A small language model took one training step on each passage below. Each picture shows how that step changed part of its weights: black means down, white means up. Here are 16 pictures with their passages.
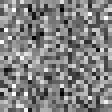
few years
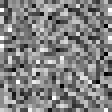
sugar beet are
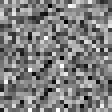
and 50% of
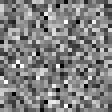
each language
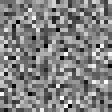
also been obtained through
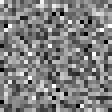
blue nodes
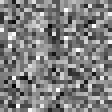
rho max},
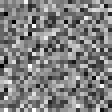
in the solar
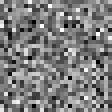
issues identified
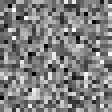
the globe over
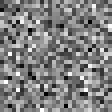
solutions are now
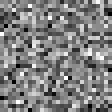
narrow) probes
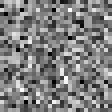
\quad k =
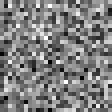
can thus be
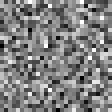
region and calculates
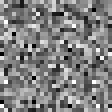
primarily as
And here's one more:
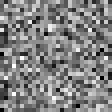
it still
